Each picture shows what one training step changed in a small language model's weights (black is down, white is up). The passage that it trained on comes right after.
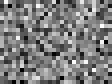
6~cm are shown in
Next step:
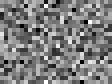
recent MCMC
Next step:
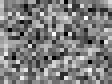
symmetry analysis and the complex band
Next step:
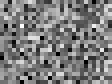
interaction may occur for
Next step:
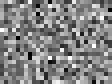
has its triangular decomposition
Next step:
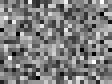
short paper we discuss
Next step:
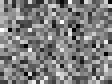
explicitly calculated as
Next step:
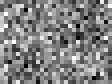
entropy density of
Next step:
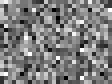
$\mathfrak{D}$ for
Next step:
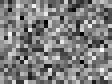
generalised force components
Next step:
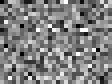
nearly independent of
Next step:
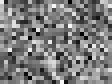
understanding QCC in
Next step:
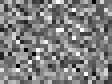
the calculations similarly to
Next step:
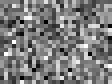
Lect. Not.
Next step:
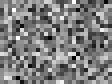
Cong Jin, and
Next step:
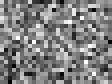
is usually done to
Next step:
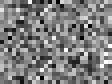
not in~$Q$. Set
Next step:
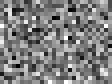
number of communities between
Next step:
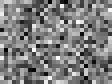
to $\rho(x)$, for
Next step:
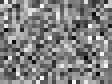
with just sequential terms
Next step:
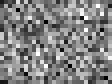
algrebra. The very
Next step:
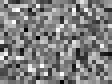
Computers and
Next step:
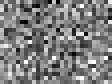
{\em increase} of
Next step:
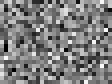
the vector with all coordinates
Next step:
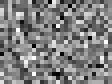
of $S$ on the
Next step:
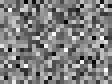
RCGF was found
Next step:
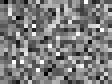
comparison with previous
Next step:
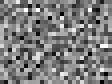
Euclidean norm
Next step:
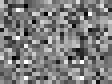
in generating the aligned
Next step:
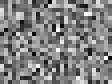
of the maximal solution to
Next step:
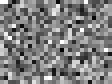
given by rational vectors
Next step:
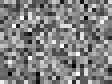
content driven
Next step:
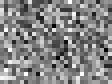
using the default
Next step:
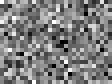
uncertain collision
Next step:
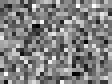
categories. {\em
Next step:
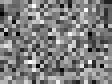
setting: the neural operator
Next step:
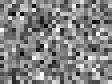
3]$, enables us
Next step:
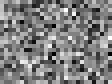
Data from the National
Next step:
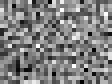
of Energy contract
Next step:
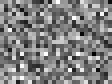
the $\theta$-expansion
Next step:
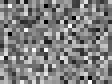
the trigonally
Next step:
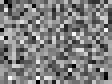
the initial state conditions on the obtained
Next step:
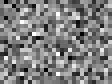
and $\lambda_2$
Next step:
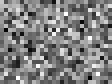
For training the beam
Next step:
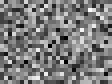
CCDW formation
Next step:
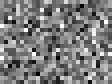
\\ Access to data
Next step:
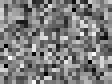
in the complex region, denoted
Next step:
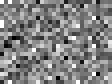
\succeq 0$,
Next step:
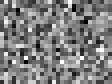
iterative bounded distance
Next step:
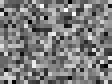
is powered by a
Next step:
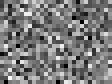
destroy them by
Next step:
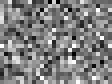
that when the initial separation
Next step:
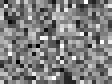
invariant norms on
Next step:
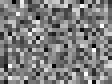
tingkat harga
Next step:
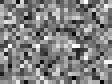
if it is Borel,
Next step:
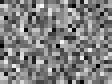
and \#12 (lower
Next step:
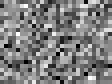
require building different
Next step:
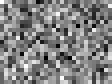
error threshold and
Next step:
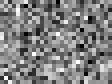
nonperturbative theory in
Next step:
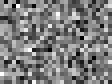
and the transition to the
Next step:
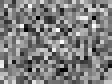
uncertainty of
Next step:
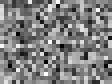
since the first three terms are
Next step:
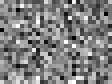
\bigskip\noindent {\bf
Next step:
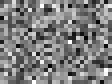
limitations to consider.
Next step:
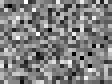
one atom of the indicated
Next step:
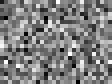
a crossover as for
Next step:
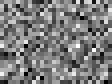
the computation of critical
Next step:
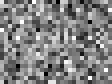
two girls and
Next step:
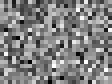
resolution studies of
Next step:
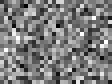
the Pioneer 10 and
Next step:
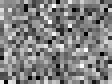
We assume that $ \hat u
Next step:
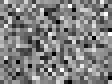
stack at $0$. As
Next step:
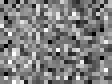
and $n=12$ were
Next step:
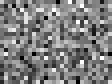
Appropriate for the
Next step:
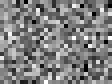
all traffic occurs
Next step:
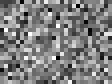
for any such $c$ there
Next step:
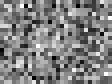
convex compact subset
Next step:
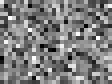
S_{worst} =
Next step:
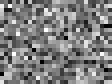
Finally we would like
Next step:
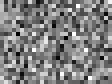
exponential lower bound on
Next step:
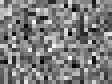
e( -\xi \cdot
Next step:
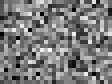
observation in more detail in
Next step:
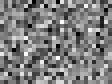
hence have solvable
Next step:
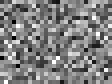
dataset demonstrate that
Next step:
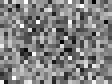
overload have become
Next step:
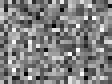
which we can solve for
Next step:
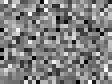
j, s)$ from those
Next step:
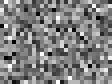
$v$. We define the
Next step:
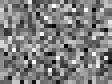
First, we assume that the
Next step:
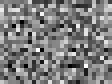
we recall some well known
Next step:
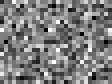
Stoner instability.
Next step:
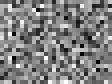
quantile regression
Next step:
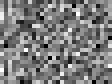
with a wavelength of
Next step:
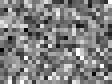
where we should expect
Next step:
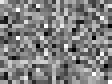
Referenced in
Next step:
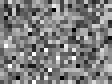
intersection multiplicity by at
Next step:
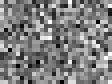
To prove the lemma,
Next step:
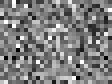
is none other than the
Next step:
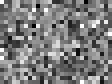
and Astronomy,
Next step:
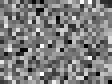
\ll 1$ for $\alpha
